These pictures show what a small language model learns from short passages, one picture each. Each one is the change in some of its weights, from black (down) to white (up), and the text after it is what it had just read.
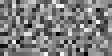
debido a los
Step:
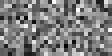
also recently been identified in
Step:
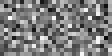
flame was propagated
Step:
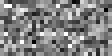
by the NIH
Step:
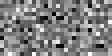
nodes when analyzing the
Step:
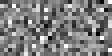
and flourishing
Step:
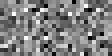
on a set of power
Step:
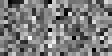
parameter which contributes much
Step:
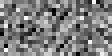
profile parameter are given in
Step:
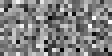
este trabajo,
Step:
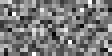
un verdadero
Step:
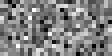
\P group"
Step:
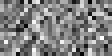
the TESSM at
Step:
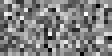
assigning it to the
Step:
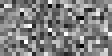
de l'AP
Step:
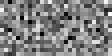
low-energy limit.
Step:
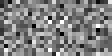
prevention), and
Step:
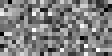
must be performed. It
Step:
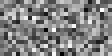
and collaborate by
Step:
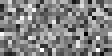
the magnetism
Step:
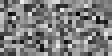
tasnifi uchun
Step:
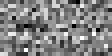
(LAC). The
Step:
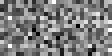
unique place and role of
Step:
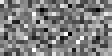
and have been derived from
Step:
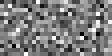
important section where precise
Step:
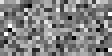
molecular-based equations following
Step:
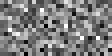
te verwerken
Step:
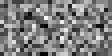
Consejo del
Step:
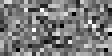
channel stanene to
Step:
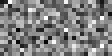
\bibfield {author}
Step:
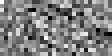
is always positive, and
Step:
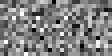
are introduced by the long
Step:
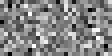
of the parameters mentioned
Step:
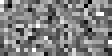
to check the sensitivity,
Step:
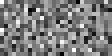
found to possess
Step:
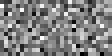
a documentelor,
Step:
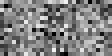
authorities, following feedback
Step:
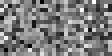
symptomatic approach without
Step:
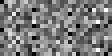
of Molinar
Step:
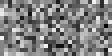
systems. More recently,
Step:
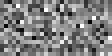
between livelihoods and
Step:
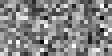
\tan \beta$
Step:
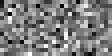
purpose of education.*
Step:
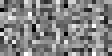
concentrations, while the remaining
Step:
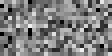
be taken into account to
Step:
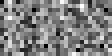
one of the key
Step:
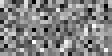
exist, then their
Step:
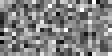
significant increase in signaling
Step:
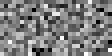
vazirligi Inson
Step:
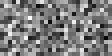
DSE approach to
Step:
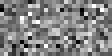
(where individuals replace
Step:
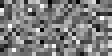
Medium Access
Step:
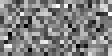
at the slightest
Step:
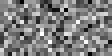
were evaluated for dimensional
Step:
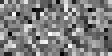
of the different release
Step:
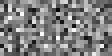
Head, Department of
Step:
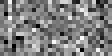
proper characterization of body
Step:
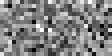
definition, it does not
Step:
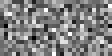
and prone to the
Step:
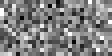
Edwarda L.
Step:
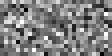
to enable a
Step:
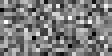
- supernatant
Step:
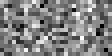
an older version or
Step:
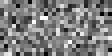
En particulier
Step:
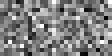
that the near and far
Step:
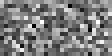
exemplify the
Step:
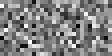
as many words as possible
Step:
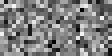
provides an orthogonal
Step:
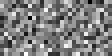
rental housing
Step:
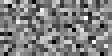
a rhythmic
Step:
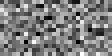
considered - scalars or
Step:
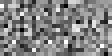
among different countries, as
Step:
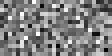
and removing carbon from
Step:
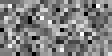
of NIRCam
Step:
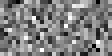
Laboratory which is
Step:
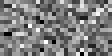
an independent researcher.
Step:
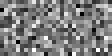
tolera que lo
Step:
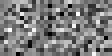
with Newton's law
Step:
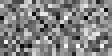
at their institutions the
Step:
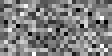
20 % en Asia
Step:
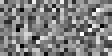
a repetição
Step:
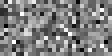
proteins [8].
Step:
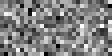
approaches to zero. In
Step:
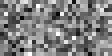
attractive trait
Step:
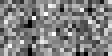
and the width of the
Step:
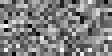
ve Sistem
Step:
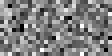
The observed proportions are
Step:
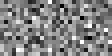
bo'lib, u
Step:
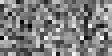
los barquitos,
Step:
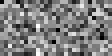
the harmonic mean between
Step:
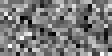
is refined in
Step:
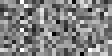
dejando tras
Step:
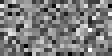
larning ortib
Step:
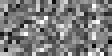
Srinivan ,
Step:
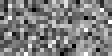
conditions and accessibility of
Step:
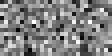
to each of the allowed
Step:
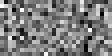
del ingeniero
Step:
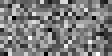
Case report:
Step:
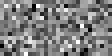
addressed within the
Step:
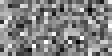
and the tip are
